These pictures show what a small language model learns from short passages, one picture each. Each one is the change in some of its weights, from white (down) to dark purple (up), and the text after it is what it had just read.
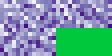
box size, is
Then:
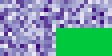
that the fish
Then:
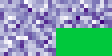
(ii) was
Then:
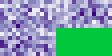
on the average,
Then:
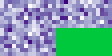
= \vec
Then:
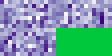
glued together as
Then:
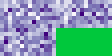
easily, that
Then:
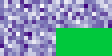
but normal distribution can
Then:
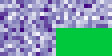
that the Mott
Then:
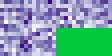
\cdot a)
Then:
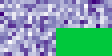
encoded \
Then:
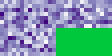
the qualitative
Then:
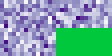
data library),
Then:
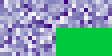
speech in a
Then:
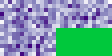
the more particular case
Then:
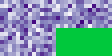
as an example to
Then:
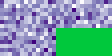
resistance was observed in
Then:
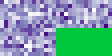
supersymmetric gauge theories
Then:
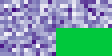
were measured and input
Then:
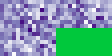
connection with the growth
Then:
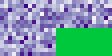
as discussed later.
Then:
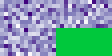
0 \qquad
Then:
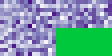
therefore a major concern
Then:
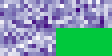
published between 2013
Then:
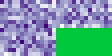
which 46%
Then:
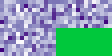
scheme to generate
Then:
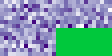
can become catalysts
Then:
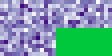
following up on financial
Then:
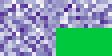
linked to any
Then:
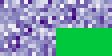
age are most dominant
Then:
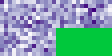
modified Bessel transform
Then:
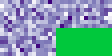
$m \times
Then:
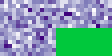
expected in estimations
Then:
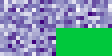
performance comparison is also
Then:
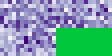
is said that,
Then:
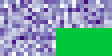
The measurement and significance
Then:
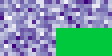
for those people who
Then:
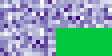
and plotted as
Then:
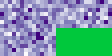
the models of experimental
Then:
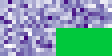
bounded. At some
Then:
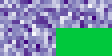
this is a
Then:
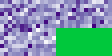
be the cyclic group
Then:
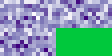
sum of the
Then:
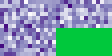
conformal group
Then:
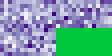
continuum set of different
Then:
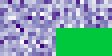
of Political
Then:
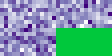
In this project
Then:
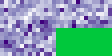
Solvent of
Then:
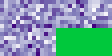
partially commutative group with
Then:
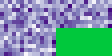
the required system is
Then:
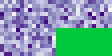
the passage
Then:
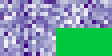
a suboptimal
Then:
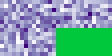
is shown to give
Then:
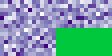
in beam sizes.
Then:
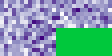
However, results for
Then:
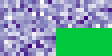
and Ireland
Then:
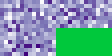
and Pb were
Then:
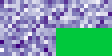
surface by the
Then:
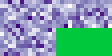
of $t$
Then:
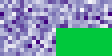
the velocity of
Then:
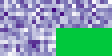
possible to determine which
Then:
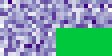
more general forms
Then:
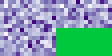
While most of the
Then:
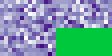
luminance image
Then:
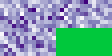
given $Y$
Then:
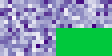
\mathcal D)$
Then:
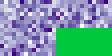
we will use
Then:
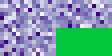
in low-energy
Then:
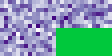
In order to
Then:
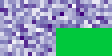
virus with up to
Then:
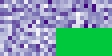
was therefore motivated
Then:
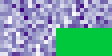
tend to mostly have
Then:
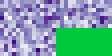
for horizontal application When
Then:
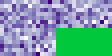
study was obtained from
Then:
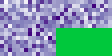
energy resolution in a
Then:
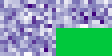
adjusted signal,
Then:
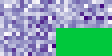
experimental group, showing
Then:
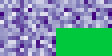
the production of
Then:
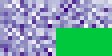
consistent with the global
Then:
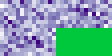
$ and $
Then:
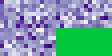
exchange platform for
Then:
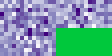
the track features
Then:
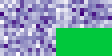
the lemma, we
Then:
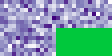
where and in what
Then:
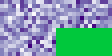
to one of the
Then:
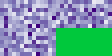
In the design phase
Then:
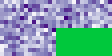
can fully develop their
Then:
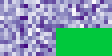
supplies to the
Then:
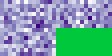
multiplicity. In
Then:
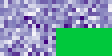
Notice also that
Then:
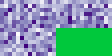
asks to
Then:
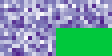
balance between a
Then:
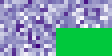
ownership of
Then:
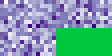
Reactive loco
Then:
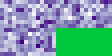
CxSM &
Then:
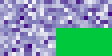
lot of waste
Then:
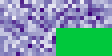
relation of the input
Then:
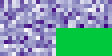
wide bandwidth.
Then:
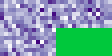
available for and accessible
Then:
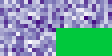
realization additional transfer
